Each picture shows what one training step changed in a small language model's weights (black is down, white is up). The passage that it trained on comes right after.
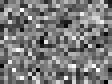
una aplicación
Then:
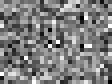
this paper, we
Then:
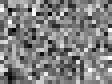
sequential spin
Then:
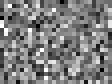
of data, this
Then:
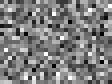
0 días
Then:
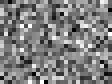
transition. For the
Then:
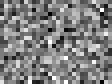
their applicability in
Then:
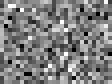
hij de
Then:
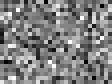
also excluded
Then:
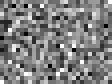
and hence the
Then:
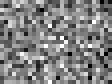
Therefore, in
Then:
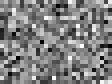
we varied initial
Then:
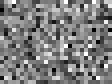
was obtained from a
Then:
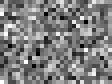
bid if
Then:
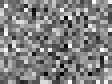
cases shown in
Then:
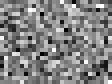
del singolo
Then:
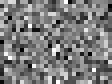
\eeq where
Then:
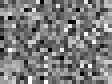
can be seen that
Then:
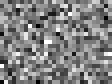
лиц при
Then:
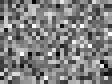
the preamp
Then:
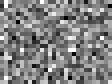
Section 3, based
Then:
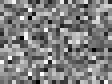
da leitura
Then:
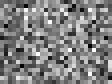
coletiva para
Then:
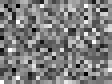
can defined by the
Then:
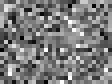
C, the magnetic
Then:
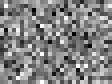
edge processors
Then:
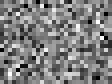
the same energy
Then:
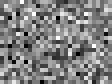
dynamics depends on
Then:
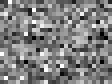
Basis für
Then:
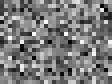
the electronic
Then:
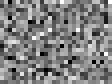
то, что
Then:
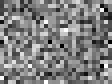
the number of
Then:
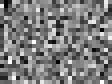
conductivity and
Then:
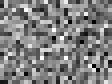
da marca
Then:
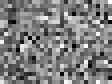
speed photometry
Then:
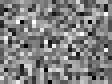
humanidade da
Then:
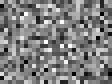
part of the
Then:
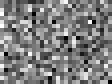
utilização de
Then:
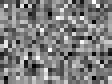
configurations for each
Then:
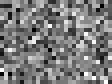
This procedure can
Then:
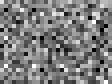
forma más activa
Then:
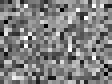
areas range from
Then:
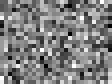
particular, we
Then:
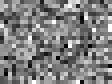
obtained, we performed
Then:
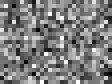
function for the
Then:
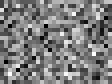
At the same
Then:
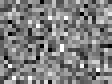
to even better
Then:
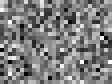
the effective action}
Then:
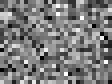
the derived
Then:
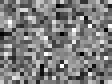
la historia
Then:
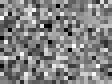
membrane surface,
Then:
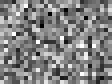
qilish talab
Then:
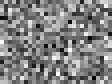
formulated in terms
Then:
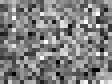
In- und
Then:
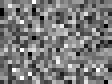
as a perturbative
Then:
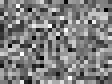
são fundamentais
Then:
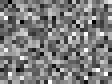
bir grup
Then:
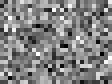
The outflow
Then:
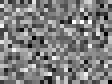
calidad de
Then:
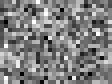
observers for
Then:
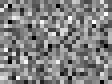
possibility and
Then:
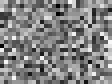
produced the
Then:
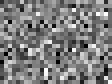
acuerdo con
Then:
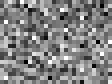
de Letras
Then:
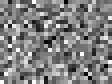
В своей
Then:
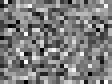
in Human
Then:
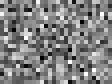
fundamental physics
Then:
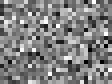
it is important to
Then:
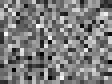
subject to an
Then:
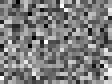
serves the
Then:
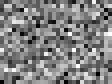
are generated by
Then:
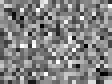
stock du
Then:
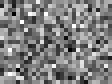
free path}
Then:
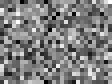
y contribuir
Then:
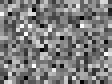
basis. By
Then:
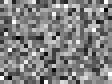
see from the
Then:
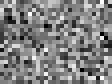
the refractive
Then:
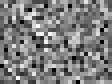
of height
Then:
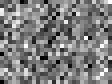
contribuir para
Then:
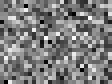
un organismo
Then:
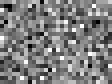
be readily
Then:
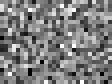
and legal
